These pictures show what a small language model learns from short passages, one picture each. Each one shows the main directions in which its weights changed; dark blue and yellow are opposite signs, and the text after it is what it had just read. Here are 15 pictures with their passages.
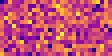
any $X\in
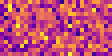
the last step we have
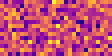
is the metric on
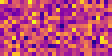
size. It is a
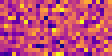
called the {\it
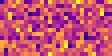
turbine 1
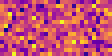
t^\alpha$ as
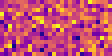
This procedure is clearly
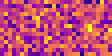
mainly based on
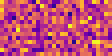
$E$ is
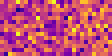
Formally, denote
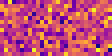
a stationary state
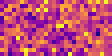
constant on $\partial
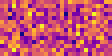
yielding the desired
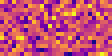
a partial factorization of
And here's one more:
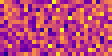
center}, and give
